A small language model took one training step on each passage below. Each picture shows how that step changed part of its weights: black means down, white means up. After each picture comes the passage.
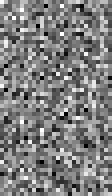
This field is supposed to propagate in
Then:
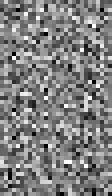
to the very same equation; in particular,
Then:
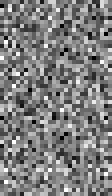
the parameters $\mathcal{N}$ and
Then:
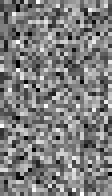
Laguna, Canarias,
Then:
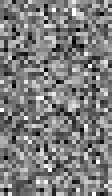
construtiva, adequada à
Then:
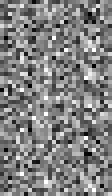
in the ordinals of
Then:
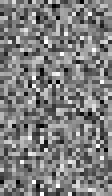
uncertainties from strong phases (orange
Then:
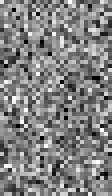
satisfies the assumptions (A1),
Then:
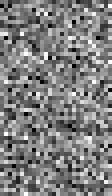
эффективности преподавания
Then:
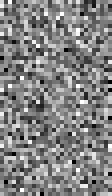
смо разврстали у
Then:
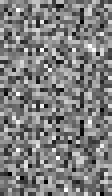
نظرات و منابع
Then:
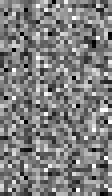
доцент, професор
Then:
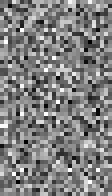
density is tied to the majority of
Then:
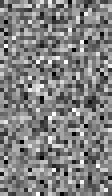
\emph{exists} (in
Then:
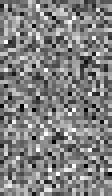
alp xalıları da
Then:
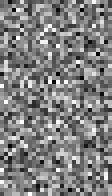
controllability of dynamical systems defined on
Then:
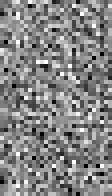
уларнинг воситали сифатларини
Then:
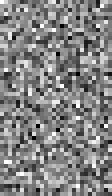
distributions and statistical moments \CE{for
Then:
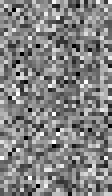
, \eea we obtain \bea
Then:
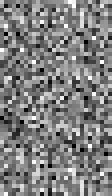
concedido por la AEI del
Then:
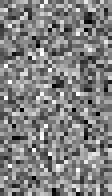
the spirit of what was discussed in
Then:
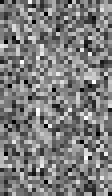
of the probability distribution, and more data leads
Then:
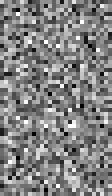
komiyon — taxminan
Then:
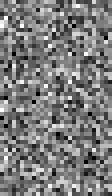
the present paper has no intention to address
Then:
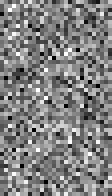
algorithmically determine the generic limit set of a
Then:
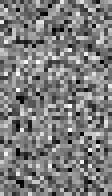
are achieved with the usages of 24 or
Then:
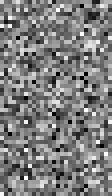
right each time a soliton passes
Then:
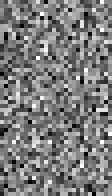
Spain, by the Generalitat
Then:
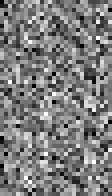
short and nice review). The degrees of
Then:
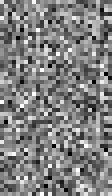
connection, where $\alpha=0$
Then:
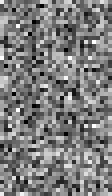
de diagnóstico exactos,
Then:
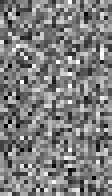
de fl\`eches est de
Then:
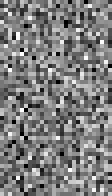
que les permitieran organizar la
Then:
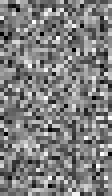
Bundan tashqari, partiya
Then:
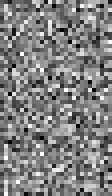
curves on $\Sigma_g$, with
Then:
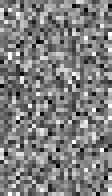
активностью, инновационным
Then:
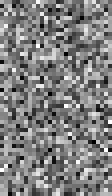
sets observed with the {\sl HST}
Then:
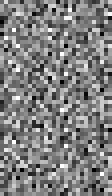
the spin-$3/2$ case,
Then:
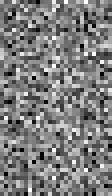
soatlari va maxsus
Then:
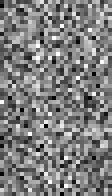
and the $n!$ conjecture on
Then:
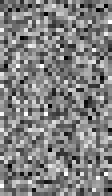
\] Applying $\Hom (\,
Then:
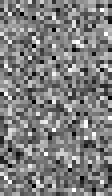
bo‘lib, oliy ta’lim
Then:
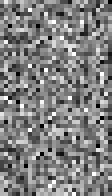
va rejalashtirish vositasi
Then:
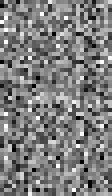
operated with minimal space requirements and
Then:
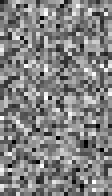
nossa colaboradora local e
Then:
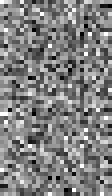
Zoxid qizi Mo‘minova
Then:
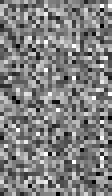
va boshqalar) ham tillarni
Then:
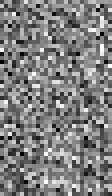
pc) and numerous stars have already
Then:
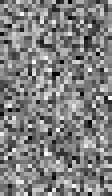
solid lines theoretical expectations of Eq.
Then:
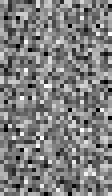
что навыки, которые
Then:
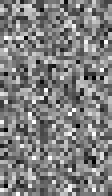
and Distance Estimation}
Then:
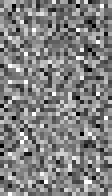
In the next section we prove Theorem
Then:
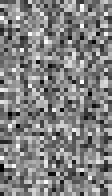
Masses} (QGEM).
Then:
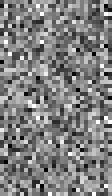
Indeed, if $x\in
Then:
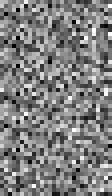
вона доволно
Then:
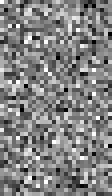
его применение не
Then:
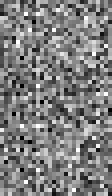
an outgoing edge, or not,
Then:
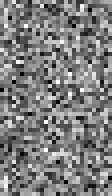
no obstruction to find PL
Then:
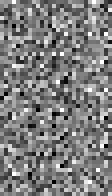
densities in the range $10^{22}$
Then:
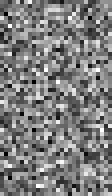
acordo com a idade,
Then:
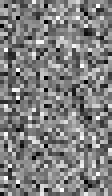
Epidemiology* 58,
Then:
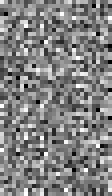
именно дети легко
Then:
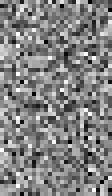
matching conditions and the gauge condition.
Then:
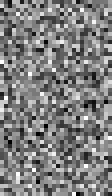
formed. Its bandwidth is
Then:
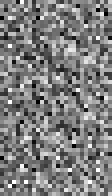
argument supporting the duality picture
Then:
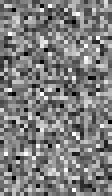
atau hukum nasional
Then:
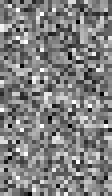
is encapsulated by the inequality
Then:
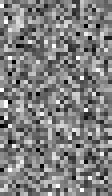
topological electronic phase[4]. In terms
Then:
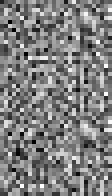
En toda sociedad existen
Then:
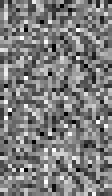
known to largely depend on the
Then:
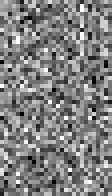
X - C_0$. Then the characteristic
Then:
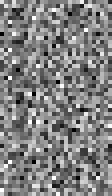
ishlar organlari xodimlarini
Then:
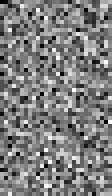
System for Formula Student Car.
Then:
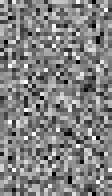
numerical example in Section 4 according to the example
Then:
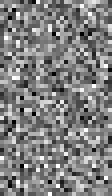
focus either on the equal-time variance
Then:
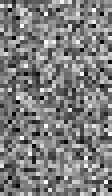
estágio mantive uma boa
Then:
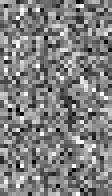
fabricated using stencil
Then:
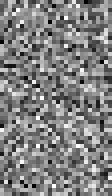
All generators are even except for ${\hat
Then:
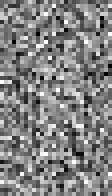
care a fost implicat
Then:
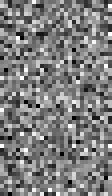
подразумевает собой
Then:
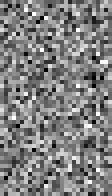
the 3D hydrodynamics code
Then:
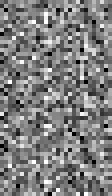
und Umwelt in der
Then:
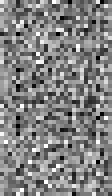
\end{abstract} \noindent AMS
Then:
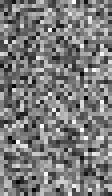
linha de frente, se
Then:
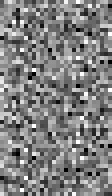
экстракты гинкго
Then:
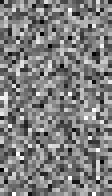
models. We expect to reveal
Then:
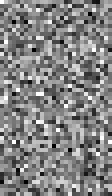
discretization close to the asymptotic zone
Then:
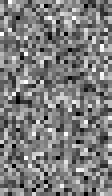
исследования стал анализ
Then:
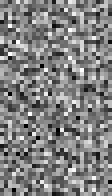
la idea de que aunque
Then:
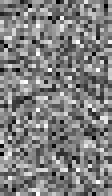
third calculation, we observe the results of a
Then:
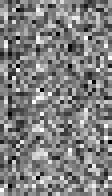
expression has to be identically zero.
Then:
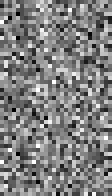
$D^2 f$ can be also
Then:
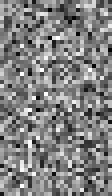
simulation of the Epoch of
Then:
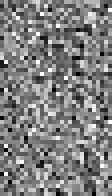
image representatives) and for the canonical flat
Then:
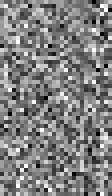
up to NNN amplitudes:
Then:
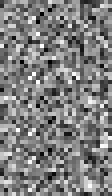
''neutral orbits'' that
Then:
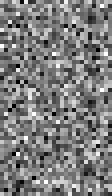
a time-dependent Hubble parameter.
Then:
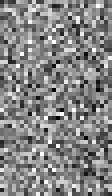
\end{array}\right], \\
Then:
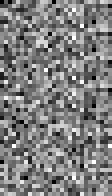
Konya’da yayın
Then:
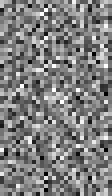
through modified DGLAP-ERBL evolution
